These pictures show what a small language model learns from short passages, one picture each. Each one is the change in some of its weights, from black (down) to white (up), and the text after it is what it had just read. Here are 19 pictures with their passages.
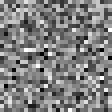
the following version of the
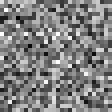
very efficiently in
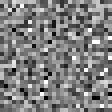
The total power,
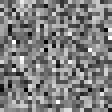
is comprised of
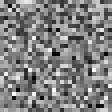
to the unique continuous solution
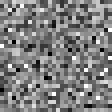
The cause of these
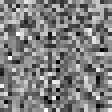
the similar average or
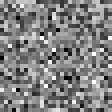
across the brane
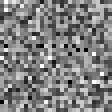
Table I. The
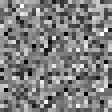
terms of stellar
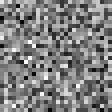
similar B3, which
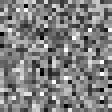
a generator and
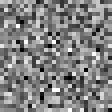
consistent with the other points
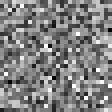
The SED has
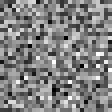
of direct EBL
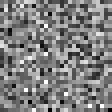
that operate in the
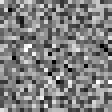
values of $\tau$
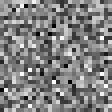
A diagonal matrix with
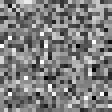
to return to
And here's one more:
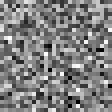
the characteristic polynomial,
